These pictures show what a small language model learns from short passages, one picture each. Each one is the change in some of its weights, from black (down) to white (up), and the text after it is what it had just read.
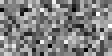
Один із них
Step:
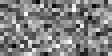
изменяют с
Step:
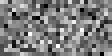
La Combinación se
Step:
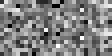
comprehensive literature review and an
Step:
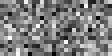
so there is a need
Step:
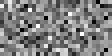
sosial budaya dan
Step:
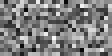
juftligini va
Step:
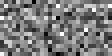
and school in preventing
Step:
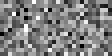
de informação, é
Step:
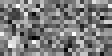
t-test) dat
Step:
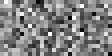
bloodcancer risk
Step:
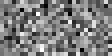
of the recent discovery
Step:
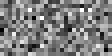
and folk oral
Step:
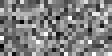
on passive approaches.
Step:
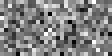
several instruments and plants
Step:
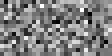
and November 2023 on
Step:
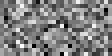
aktivitu v
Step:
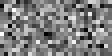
Colonial strategy and
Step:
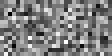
who have immigrant
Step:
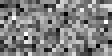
agency banking practices
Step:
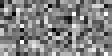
aula, e na
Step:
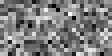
check how well the
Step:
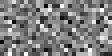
elevada porosidade
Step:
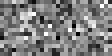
the necessity for a
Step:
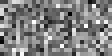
shaxsga doir
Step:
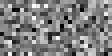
among clinicians
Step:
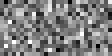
Mirzo davrida
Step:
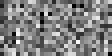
uchun oddiy
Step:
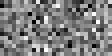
hemos podido
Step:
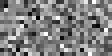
un ambito come
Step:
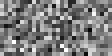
a que da lugar
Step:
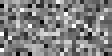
modelar como en la
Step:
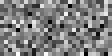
issiq suv hamda
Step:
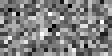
technologies availability for them
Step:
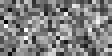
in winter is
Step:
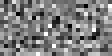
communities. Across all
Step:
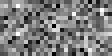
de petits
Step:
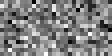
harvesting compared
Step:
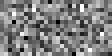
development of the digital economy
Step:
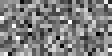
on the criteria.
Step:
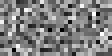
recommended that these children
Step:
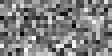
and care for. At
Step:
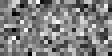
and Vipene
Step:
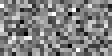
educational sciences, 2022
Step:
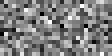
patient was urged
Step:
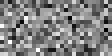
stay here from
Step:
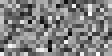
por meio da linguagem
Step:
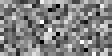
adapted to the
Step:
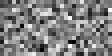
Communication, industry
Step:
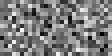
were confirmed positive for
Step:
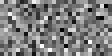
6 months where serial
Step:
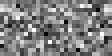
the voltages and
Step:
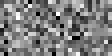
– yer osti.
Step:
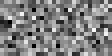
के साथ
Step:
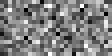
the Move IP
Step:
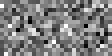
yana qayta
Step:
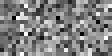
module. These signals can
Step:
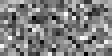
in force. In other
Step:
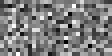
kichik biznes
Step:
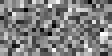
eventual sentencia
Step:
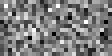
judgement by my
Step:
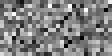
awasi anak
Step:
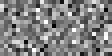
adoção do
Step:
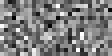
reduced after implementation of smart
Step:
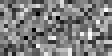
уларнинг қонун
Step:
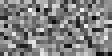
тепло в
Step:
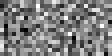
deep renovation,
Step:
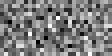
that the researcher is
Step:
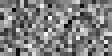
both scenarios, the
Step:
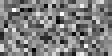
associés aux technologies
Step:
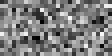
la sociedad civil y
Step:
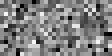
two months as the most
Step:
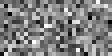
of Law Federal state
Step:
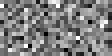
Рисунок 1
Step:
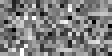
in Ω of not
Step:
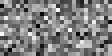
on drivers using
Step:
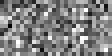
wave, ocean
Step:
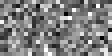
the Veterinarian
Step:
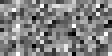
épocas y
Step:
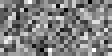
and educational work,
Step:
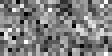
the mechanisms behind the
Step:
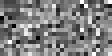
age. There is a
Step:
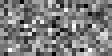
authors declare no
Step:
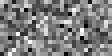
throughout the test, with
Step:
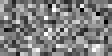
trend in the economic
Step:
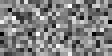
from shopping online
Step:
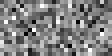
organizational adaptation of
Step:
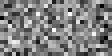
аспектом цих
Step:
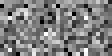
selective cooperation with China
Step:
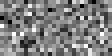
Higher capacity for
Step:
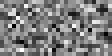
Purposive sampling
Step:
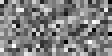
Foi possível
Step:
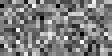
va ko'p
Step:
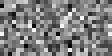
a mitad del
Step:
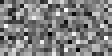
que convivir de
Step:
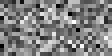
1. Questão
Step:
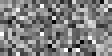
depends on the proportion
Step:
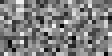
corruption, and
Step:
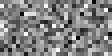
assessment programs, new
